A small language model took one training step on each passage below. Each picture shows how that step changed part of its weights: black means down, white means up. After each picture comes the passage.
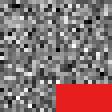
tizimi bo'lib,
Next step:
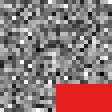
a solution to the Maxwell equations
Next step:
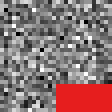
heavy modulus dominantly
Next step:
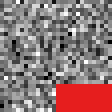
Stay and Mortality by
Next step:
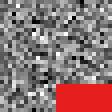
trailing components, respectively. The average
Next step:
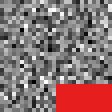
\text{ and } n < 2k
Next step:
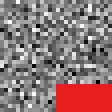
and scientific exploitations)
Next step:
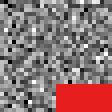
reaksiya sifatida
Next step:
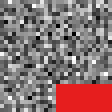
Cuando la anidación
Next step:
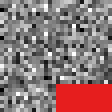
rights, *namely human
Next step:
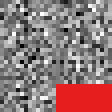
1% shampoo solution was
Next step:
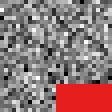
are the heights where the optical depth
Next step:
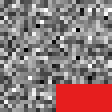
and comparison of the user cost and
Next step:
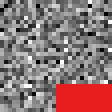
that a woman has complete right
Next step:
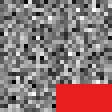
features not present in the standard XY model
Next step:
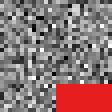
a victim being shot or a
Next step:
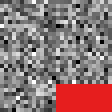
qiladi. Hozirgi
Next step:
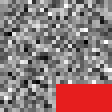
of control over the adoption of this
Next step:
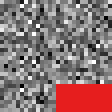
com a necessidade de capacitação para
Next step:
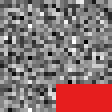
XV-XVI asrlarda
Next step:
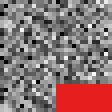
\left( t \right)
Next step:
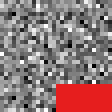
On the other hand, the increase in
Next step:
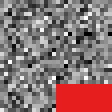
was quantified by SYBR
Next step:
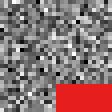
\end{equation} ii.
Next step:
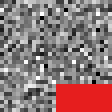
The repetitions do not appear
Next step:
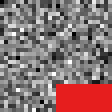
requires input from theoretical predictions of
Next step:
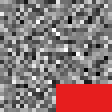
during the writing or editing
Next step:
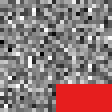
and their experience during search. We
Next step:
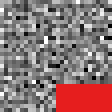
reviewed scientific studies addressing
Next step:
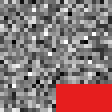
personnel in an avionics
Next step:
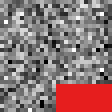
g'oya, milliy
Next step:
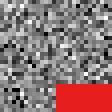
probed for Radio Frequency
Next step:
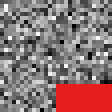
so that the users, especially
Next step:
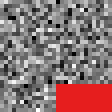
интерактивные методы
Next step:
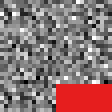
measurements dramatically reduced in the
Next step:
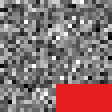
new arrhythmias,
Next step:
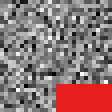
plus the verb root shows the
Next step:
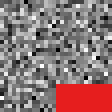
the things generated by God,
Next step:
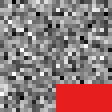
or building blocks yield the
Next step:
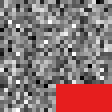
computational results described here, it is now
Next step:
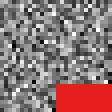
shown to be suitable for
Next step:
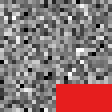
household assets whether
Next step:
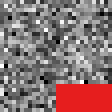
pressure, Pa r radius, m
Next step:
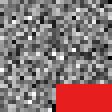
in drawing industry”,
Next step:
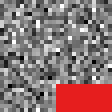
Further as a function of $k_X
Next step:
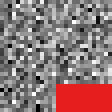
are known to considerably enhance
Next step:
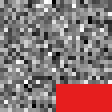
der Aussage teilweise
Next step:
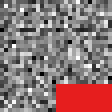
model has been generalized in different directions
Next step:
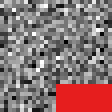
entre activité professionnelle et
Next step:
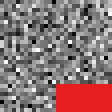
uzatish, qabul
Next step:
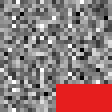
of some or all of the applicable methods
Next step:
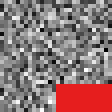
null generators of the surface
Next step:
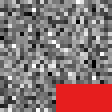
and Adriatic Seas
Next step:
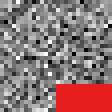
hinder internet of things
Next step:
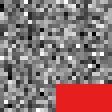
привлекательных для
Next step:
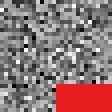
Research Questions The main aim of the
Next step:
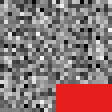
THE DYNAMICS
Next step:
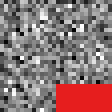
де жоғалады»
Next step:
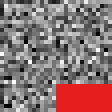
)$-th entry is defined as
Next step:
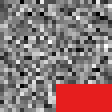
of higher concentrations of Li on the
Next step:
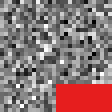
If the goal is to detect
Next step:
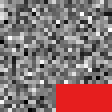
materiallar tayarlawda
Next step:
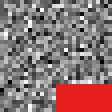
(MIB) Design
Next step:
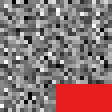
AND INNOVATION
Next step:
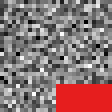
kinase and troponin levels
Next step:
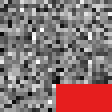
parte de la presuposición
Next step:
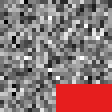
disorder average over $W_f$
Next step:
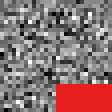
mashhur bo'lgan,
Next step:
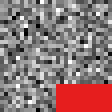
from healthcare and affective computing
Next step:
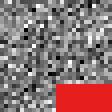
o grito de verdade dos
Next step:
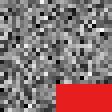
dans la neige* de
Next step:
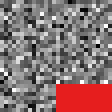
INFORMATION AND
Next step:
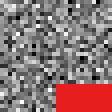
at $z>6$. This ratio is
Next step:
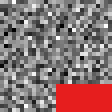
may not necessarily indicate a direct
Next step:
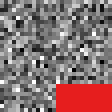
The positive correlation between neutrophil
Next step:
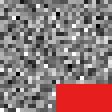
a common flux level. The scaling factors
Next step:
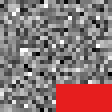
or whether this is just a
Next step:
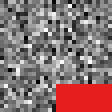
year). Delbo et al.
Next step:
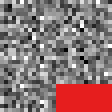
economică care include totalitatea
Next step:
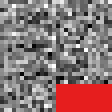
como el tratamiento de la
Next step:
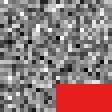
техніки на період
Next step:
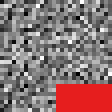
much effort has been devoted to
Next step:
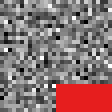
asignaturas, integradas por
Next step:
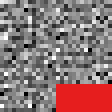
Abstract: Introduction: The
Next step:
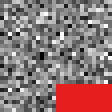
that leads to some segments contributions
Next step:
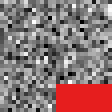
WatchPAT, several older
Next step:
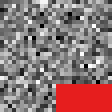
- (ii) Faculty
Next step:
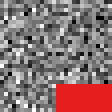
qo'llashda mantiqiy
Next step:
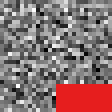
marotaba parlamentda
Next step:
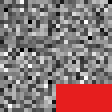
relativistic neutrinos (R)
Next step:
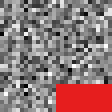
to provide insight into the influence of
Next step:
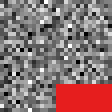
have been coupled with solubility data
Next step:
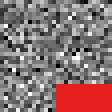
excited neutrinos are
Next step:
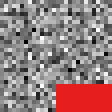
domain of existence and nature of the
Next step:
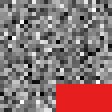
However, it is argued that this
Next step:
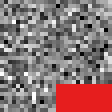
drop, a gradual decline
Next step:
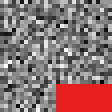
mesmo sentido, a
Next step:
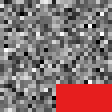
Anlage 1. Bei
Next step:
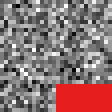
the quantum acceleration limit can be
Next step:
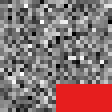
their shadows projected on the
